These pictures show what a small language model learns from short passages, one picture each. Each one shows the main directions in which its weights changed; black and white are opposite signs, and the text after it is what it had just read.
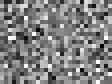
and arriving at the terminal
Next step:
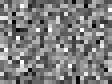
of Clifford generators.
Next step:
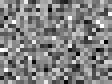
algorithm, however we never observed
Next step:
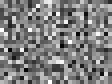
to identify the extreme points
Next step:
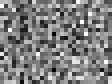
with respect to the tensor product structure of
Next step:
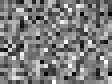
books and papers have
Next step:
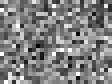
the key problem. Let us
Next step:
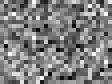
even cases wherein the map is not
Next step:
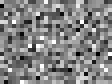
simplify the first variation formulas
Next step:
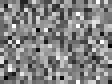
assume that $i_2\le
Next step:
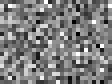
\in {\mathbb Z}$. Let
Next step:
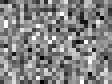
finite perimeter.
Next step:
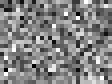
EVC}'s, which give
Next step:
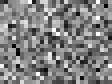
its transform by monodromy around the
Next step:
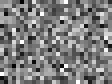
\State Construct
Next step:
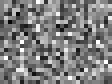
to the original LDUM.
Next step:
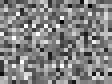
entirely similar to the one
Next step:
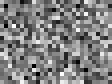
proceed by recursion over
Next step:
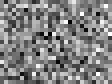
that the value $p_v$
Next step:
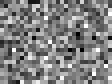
out the asymptotic {\it average number
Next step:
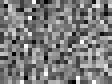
which represents the dislocation
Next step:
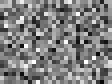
\end{equation} and
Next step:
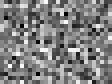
where $\nu$ is a unit normal
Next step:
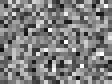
of some $\dG-$module,
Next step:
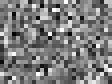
for the cluster set
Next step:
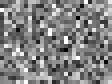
$i<j$ and
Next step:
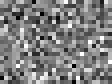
for the corresponding multiplicative character of the
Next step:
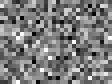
strongly admissible neighborhood of itself, then
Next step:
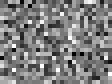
`soft committor
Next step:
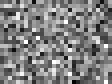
as few choices for definitions were
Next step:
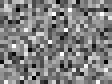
two heads] & E
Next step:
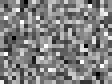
case under consideration there is exactly one
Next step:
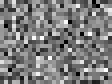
\pi / 30 \leqslant
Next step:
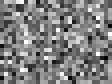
and others are $0 \leq
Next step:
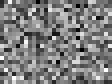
We develop techniques for
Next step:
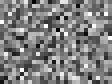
of a particular type, but should be
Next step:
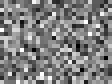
$q_*$ is not known a
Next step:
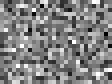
pointed out that our approach is
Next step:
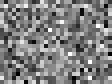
that every one of the $\edge$
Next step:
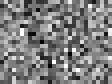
the form: \beqn
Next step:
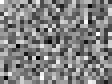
$\fwpTest \in
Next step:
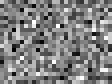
R\'ealisation de De
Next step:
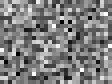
Find }\ \ug \in
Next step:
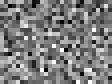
various quotient surfaces associated to the maximal abelian
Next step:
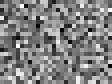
by the previous lemma we can clearly
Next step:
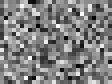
proof will be based on several
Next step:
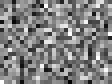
-12pt \hbox{\raise
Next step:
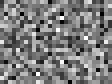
correspondingly, we may assume that
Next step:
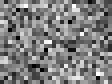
that the calculation time decreases
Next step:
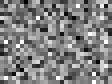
this section, we design two
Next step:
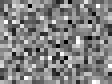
\\ \noalign{\smallskip}
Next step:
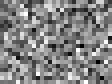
is necessary to endow the set
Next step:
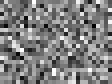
having three terms of the order three or
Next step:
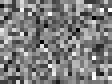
(This technically causes the
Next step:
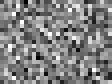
can be given under mild assumptions on
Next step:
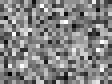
constants $A$ and $B$
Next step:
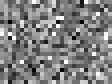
number of crossing is at least
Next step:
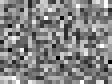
toward not entering the
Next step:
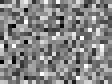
in its definition are replaced by
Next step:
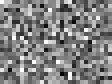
\end{matrix} &
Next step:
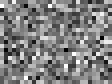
'algebras'). In the
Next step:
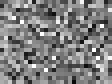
of the Whitney numbers
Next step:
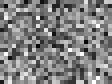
we work on the product manifold
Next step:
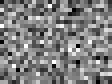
namely those of center
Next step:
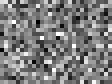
\choose \phi'}$, then
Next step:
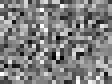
where the supertile's
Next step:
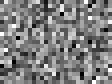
the maximal frequency of the
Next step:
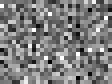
just the ``cardinality''
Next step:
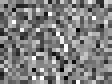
that if $X_{\Sigma}$ is
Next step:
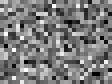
Let us prove that there is
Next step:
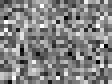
solution while the solution using the symplectic
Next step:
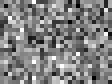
But if $\phi:M\to
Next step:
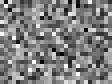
In the figures, Maple
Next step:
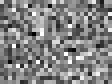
the symbolic reduction formula in the
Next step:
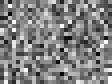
Fokker Planck equations are
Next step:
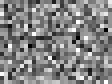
to a single condition because the pointing
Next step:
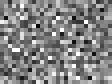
interpretation of a standard result on
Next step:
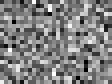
3). By a straightforward
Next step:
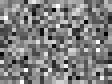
point $t$. A batch
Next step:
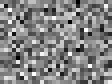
la topologie usuelle,
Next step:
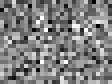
\leq b$ such that $\langle
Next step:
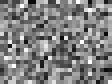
only arrivals occur and
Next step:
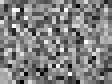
\noindent \em Proof. \em
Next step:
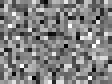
for such a line must be orthogonal to
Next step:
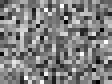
Mathematical and Physical
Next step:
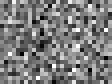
a set $\mathcal{S}$ and
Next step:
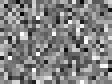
on symmetric spaces of noncompact
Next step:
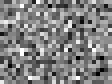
as in efficient numerical
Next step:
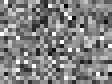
the convergence behaviour is similar to that
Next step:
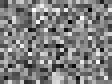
fixed finite time $t>0$
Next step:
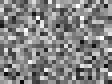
one has \begin{equation}
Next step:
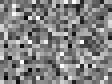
and are unique up to unique isomorphism.
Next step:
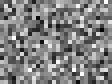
defined by \begin{equation*}
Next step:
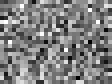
configurations of $t$
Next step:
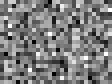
take $(\tilde g_t)$ to
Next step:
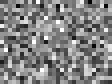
generalization of the formality theorem of
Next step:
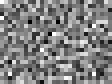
of $\P^n$ of degree
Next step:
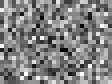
\phi(\wh \theta)
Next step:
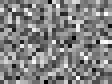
a finite-sample estimator of
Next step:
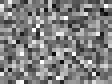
preliminary results, we introduce the
